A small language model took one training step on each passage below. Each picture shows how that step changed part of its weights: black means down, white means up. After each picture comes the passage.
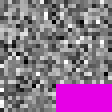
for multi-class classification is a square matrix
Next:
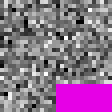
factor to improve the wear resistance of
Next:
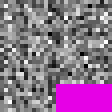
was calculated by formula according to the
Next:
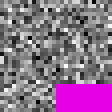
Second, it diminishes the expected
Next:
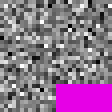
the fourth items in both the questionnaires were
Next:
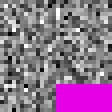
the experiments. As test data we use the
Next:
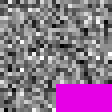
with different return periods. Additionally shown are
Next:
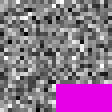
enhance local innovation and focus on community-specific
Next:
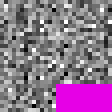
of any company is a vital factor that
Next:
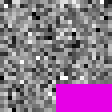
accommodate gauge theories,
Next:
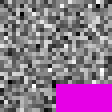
grey area where many employers are
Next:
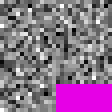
the clinical use of the micafungin
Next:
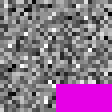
impact of corruption on both governance and
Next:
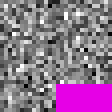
the construction of the linear regression equation and the
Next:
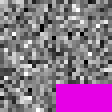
practices in many higher schools. - Internet and
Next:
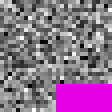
REF has been built by a delivery team
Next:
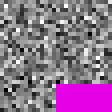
of this tradition, with a large number
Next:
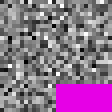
assessing fear of artificial intelligence among BS
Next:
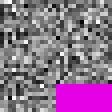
for the lower resistance strength values under a horizontal
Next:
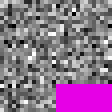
Patients included in CHB were informed about
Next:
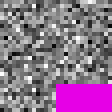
Hey eM! Like
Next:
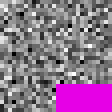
school students is scarce. The purpose
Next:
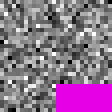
equality. Thus, this proposal can be
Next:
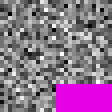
DLC film containing different fluorine
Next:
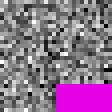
complexity of the loading and the effects
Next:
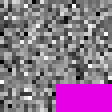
pandemic and after returning to
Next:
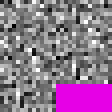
de l'Afrique
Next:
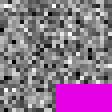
in between. Louie’s past
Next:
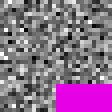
Discussion Forecasting The forecasting data processing
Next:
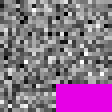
use of HEM 21 to extract a
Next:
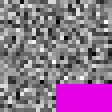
new aircraft (air show),
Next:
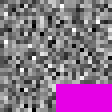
of Photon and Electron Interference
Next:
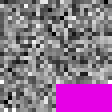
induces a traveling pulse of strain
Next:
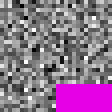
phosphates and hence they can form a
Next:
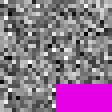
normal healthy subjects, this is achieved at about
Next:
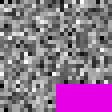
Met betrekking tot
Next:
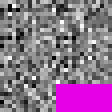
Histopathology diagnosis 1 Nonspecific
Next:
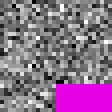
in private devotion. The traumatic
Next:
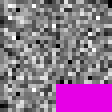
lumen stenosis.
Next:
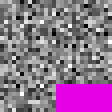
odds ratio estimation. OR expresses
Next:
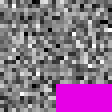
- holder of primacy right to
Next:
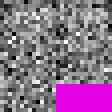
in the outermost layer. Additional
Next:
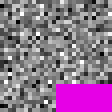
result, hydrodynamic measurements were able to
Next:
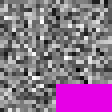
and the summary of the story. They discussed
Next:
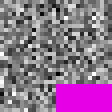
fact that the products produced by enterprises without
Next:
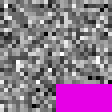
by histological analysis (Supplementary Fig.
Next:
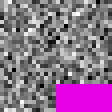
occurs in the form of the patches
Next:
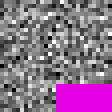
shown alterations on the infrared
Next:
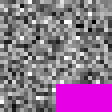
5 *mean > grand mean Table
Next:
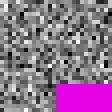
management tools at the regional and farm scales.
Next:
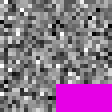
in a naughtier way and
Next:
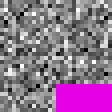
learning tool, allowing users to explore both
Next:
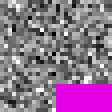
third compartment with a GDP per capita
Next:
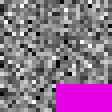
DNA cleavage are already shown in
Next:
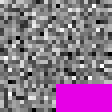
storage tanks to integrate separate systems into one
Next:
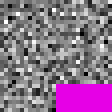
662 COO ⁻ plane deformation 578
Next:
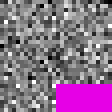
at libitum then, different
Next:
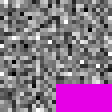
diabetes, hypertension, cardiovascular disease and
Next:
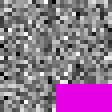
organs of government relate with the
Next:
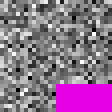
*formulation of strategy is easy, what
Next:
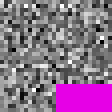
in the 8th house - Financial gain
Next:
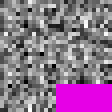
L.P. and P.B.
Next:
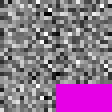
OF ENGINEERING
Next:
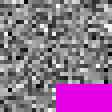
through data DOIs and data description publication
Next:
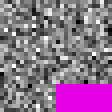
to recommend the top ten movies which
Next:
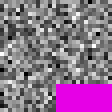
were selected among different commercial ones according to pH
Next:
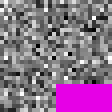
ensure the continuity of digital services, test
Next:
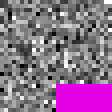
deployment could be used for outer regulation of
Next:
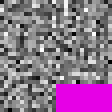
of Moisil-Theodoresko
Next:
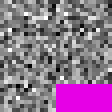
\quad (27)$$ where the forward reaction
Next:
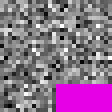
diagnosis of PTC, when applied alongside
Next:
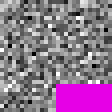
Relative Vegetation Volume Figure
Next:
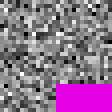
*H. pylori*
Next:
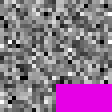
comparisons. The questions we propose to
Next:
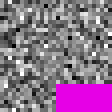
and thermogravimetric analysis
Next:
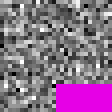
proportionate risk-based response. Current evidence
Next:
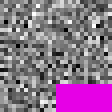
authors. Out of 146 papers, the
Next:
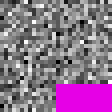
Zornberg, “Effective shear
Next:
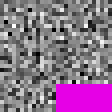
D3.6 from WP3). The
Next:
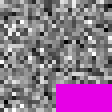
subjecting the mechanism to the two most
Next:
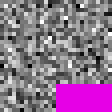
the values of A, B and C,
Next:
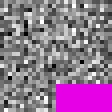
and private sector investment for attaining and maintaining
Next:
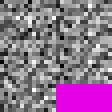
Kolhapur City C.
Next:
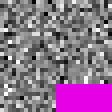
food products with a long shelf life.
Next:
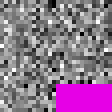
the origin. The observation indicates the second order
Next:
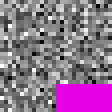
“the study of language from the point of
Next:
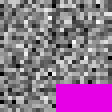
three dimensional form of the far field radiation
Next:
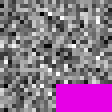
and into tertiary. Based on this
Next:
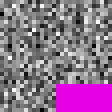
to the 1957 European Convention on
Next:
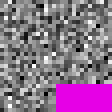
serious threat to national food security,
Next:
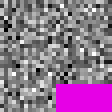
use this study in a realistic setting in
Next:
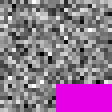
Embedding the encrypted
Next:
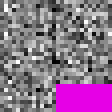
in line with the classification below: -
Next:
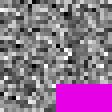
gravity flow. Some patterns cause gravity
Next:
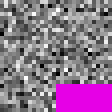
study used quantitative approach to research to explore and
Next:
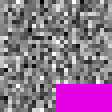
corporate social responsibility Textual analysis
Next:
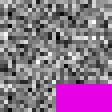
The importance of embedding Open Science in ERA
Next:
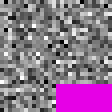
data was processed using the Statistical Packages
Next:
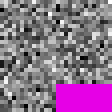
T cells in COVID-19 severity,
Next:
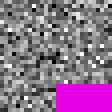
talar lesions/extrusion
